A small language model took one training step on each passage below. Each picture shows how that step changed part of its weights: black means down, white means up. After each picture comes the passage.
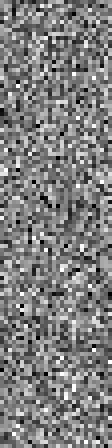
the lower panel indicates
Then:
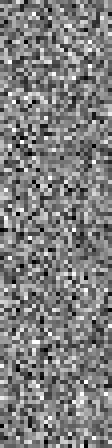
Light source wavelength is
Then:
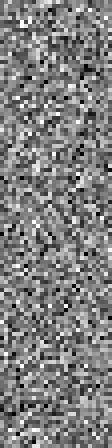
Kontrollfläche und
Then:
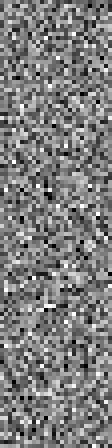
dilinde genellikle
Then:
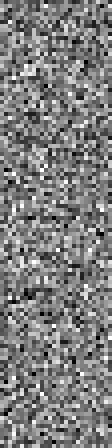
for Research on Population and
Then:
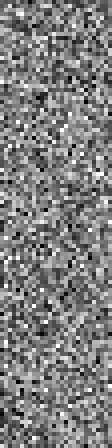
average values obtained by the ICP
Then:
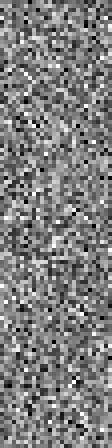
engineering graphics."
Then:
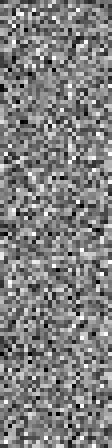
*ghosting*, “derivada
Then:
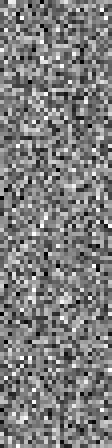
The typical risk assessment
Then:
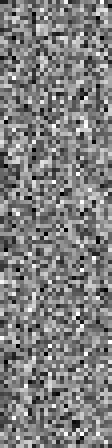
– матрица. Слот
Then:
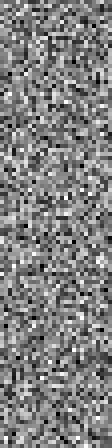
relation leads to that for any
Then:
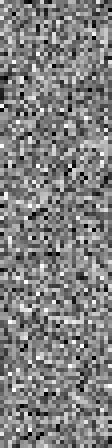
simulations, reports about analysis and
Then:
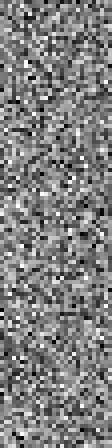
positioned in a magnetic shield
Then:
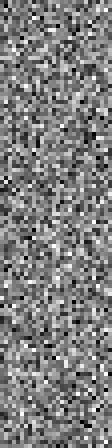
vehicle and driver,
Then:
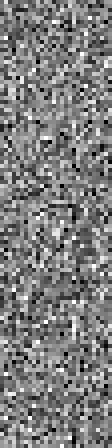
review. Requests were sent
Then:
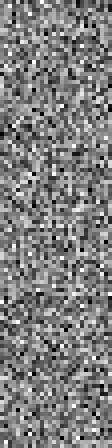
financial information; access the
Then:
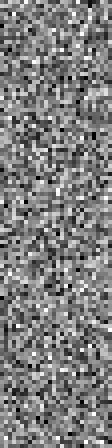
reaction is presented. A nuclear
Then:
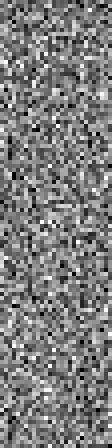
in CPU-time that is
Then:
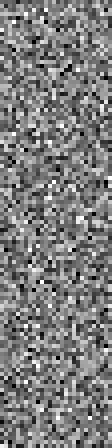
most part, as nature spirits.
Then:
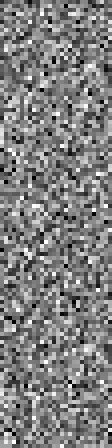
16. Museum in
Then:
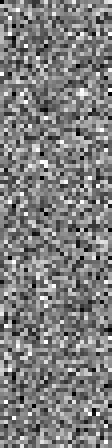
(Alzheimer's &
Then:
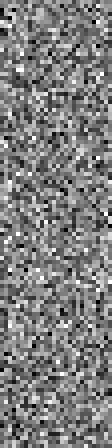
a number of standard proxies used in
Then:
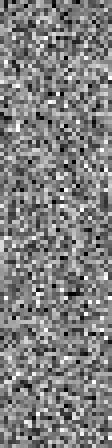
than the first one. We demonstrate
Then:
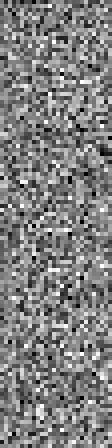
and the systematic errors present in all
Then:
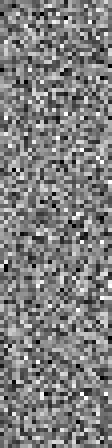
it is solved numerically.
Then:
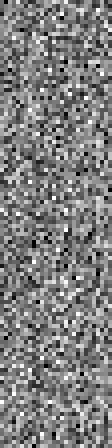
зростали з кожним
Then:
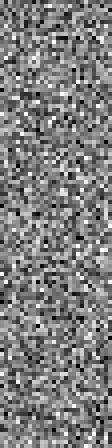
and allowed to soak for 24
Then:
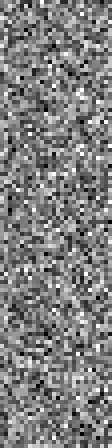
CARE CENTERS,
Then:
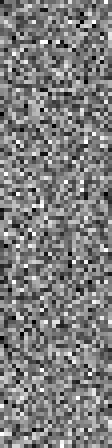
tomonidan amalga
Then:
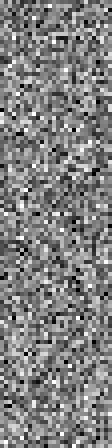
and extraction conditions of
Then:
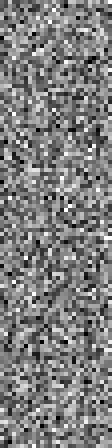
mereka dipersilahkan
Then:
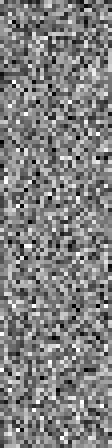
is a discretised version of the
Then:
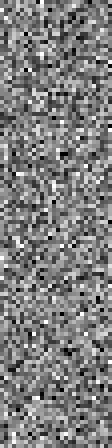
curve. On the contrary,
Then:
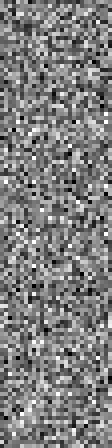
that aims to assist final
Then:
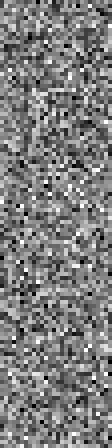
isenta, conforme artigo
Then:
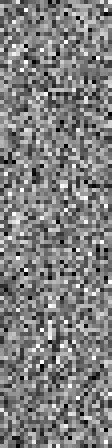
protein dan ligan serta
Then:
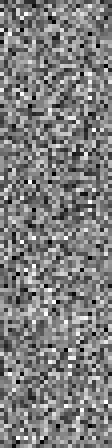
yang berkesan boleh
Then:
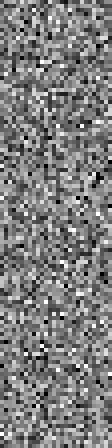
the number of covered defects. In
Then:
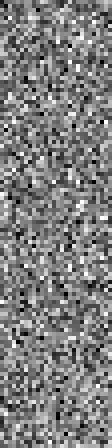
\\ Summary max target
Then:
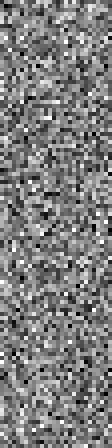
of the Ocean (NEMO)
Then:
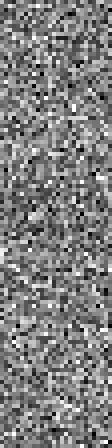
set of dimensions, and the line
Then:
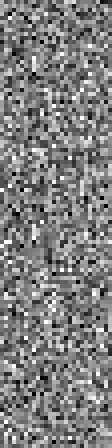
service activities. Volunteering
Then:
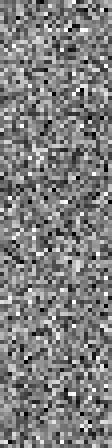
ha creado un vídeo
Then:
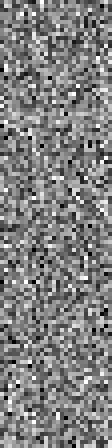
jobs are executed on
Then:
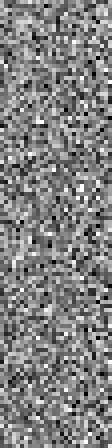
to non diffusion limited
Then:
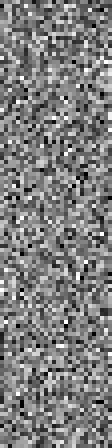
side moves the detector's
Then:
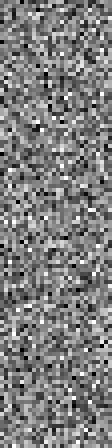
the seller must find the
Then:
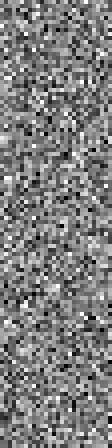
elements provides improved corrosion
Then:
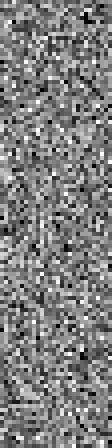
algorithms have emerged as one
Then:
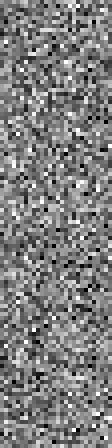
puntos de muestreo.
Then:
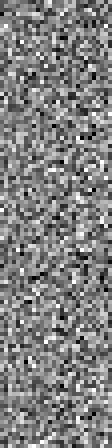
now is, therefore, if the
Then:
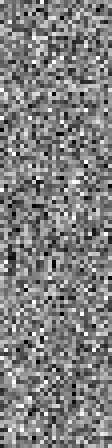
systems. Despite the implementation of
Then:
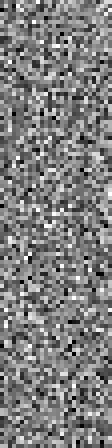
large vector performance since this is most
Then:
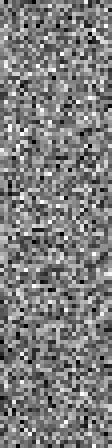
and/or their hydrogen
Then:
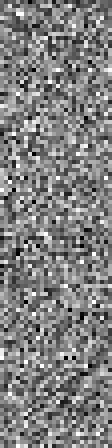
a concept popularized by
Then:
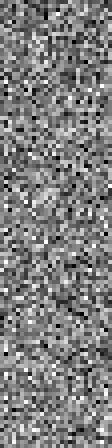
surface with constant FPG
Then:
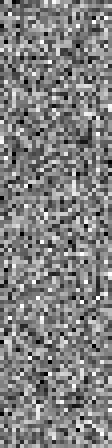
and the secular shear instability
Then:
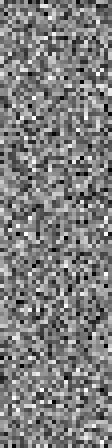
using bioinformatic approach, we
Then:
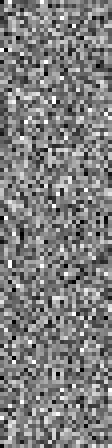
Dietary intake estimated from
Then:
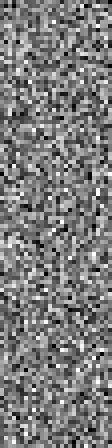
integral issues that has taken
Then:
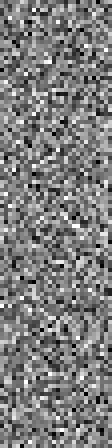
of the tools we tried,
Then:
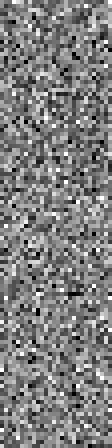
than the remainder of the
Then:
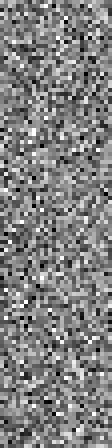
yoshga kiradi.
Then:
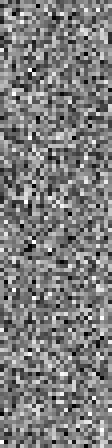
suppressed, and the nature of
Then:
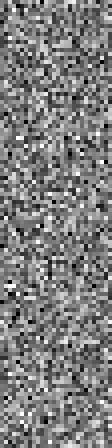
in its development. Primary
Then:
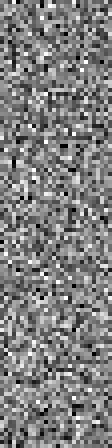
discern cases where the MAE
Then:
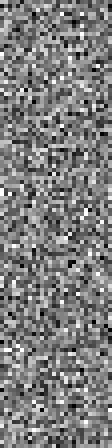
can determine the equilibrium
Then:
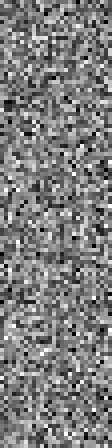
centered on the heart of the
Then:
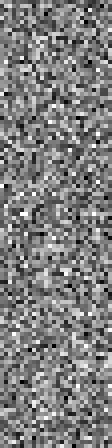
hyperbolic leaf function
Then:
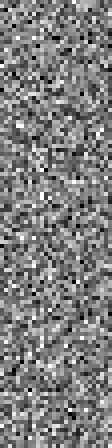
a person's complex history
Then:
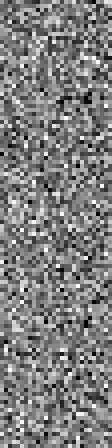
scaphoid fractures results
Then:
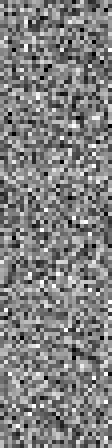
house works. Now,
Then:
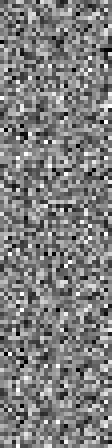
max min max min max min
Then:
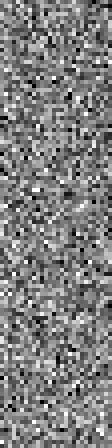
ratio from Sersic fit to
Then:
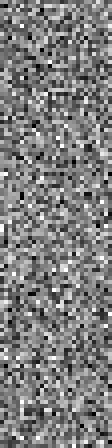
categories are introduced in
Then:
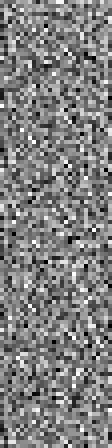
supersymmetric theories
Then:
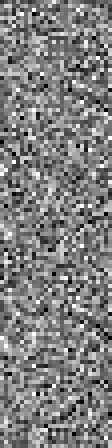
*W Yunnan prov.*,
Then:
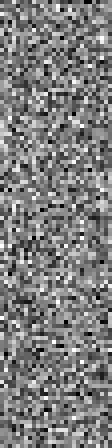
in order to approach the predefined
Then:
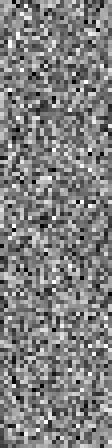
Haryuna, TSH.
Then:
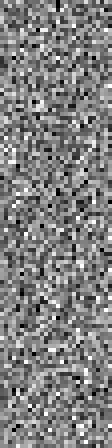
\mathcal{U}$ öyle
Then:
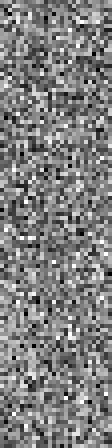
output voltage is brought on
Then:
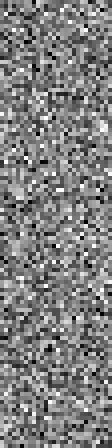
olayotgan yoshlar
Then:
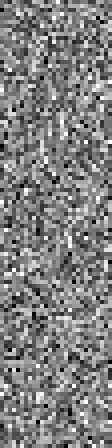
é parcial, variando de
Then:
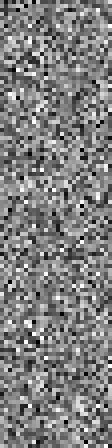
Precursors. The change of
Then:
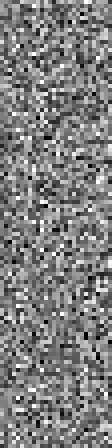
solvents. There was no reaction
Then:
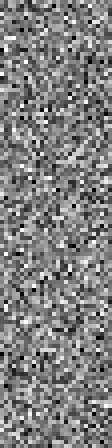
guruhi yoshlardan
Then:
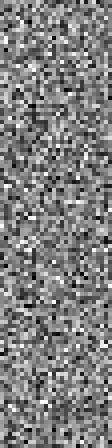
clamped fibers -
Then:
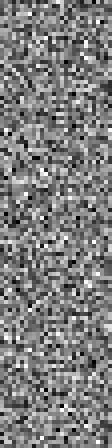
this section we will just explain the
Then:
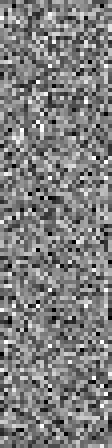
زرد روشن
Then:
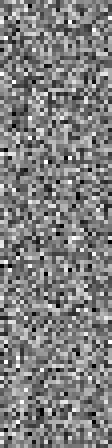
could be perceived in the
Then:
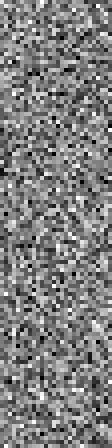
known to be sensitive to the
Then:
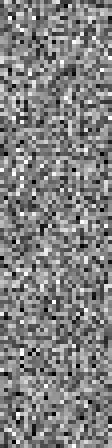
Quiescent & 0.54 &
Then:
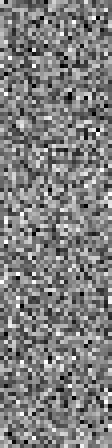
no Equipment and facilities
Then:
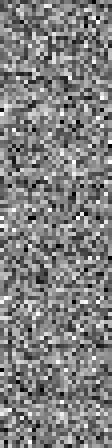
noise density over a capacity of
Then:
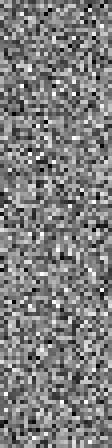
handling, storage and
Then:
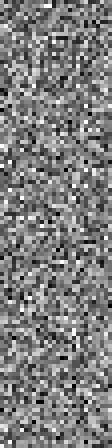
of plies on the final impact
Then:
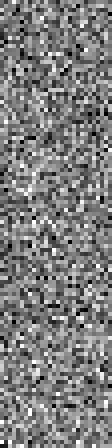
as (1) use of expendable
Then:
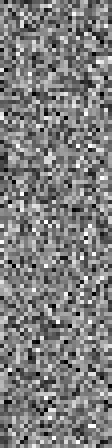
and Humanities Research. –
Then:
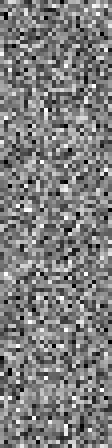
tracer les grandes
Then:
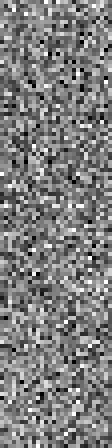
× 3m) i dwóch
